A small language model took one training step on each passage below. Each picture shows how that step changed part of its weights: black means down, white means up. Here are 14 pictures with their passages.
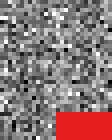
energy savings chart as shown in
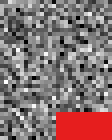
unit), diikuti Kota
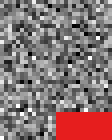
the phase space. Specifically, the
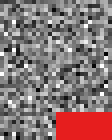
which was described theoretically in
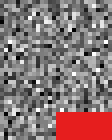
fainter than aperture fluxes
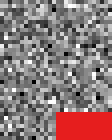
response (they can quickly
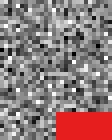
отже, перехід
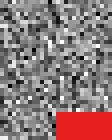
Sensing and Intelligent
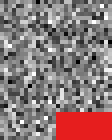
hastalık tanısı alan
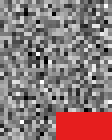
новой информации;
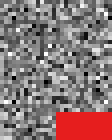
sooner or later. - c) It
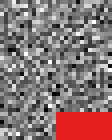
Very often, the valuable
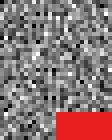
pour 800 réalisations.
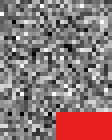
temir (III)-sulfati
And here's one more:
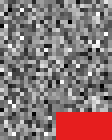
nazorat guruhiga
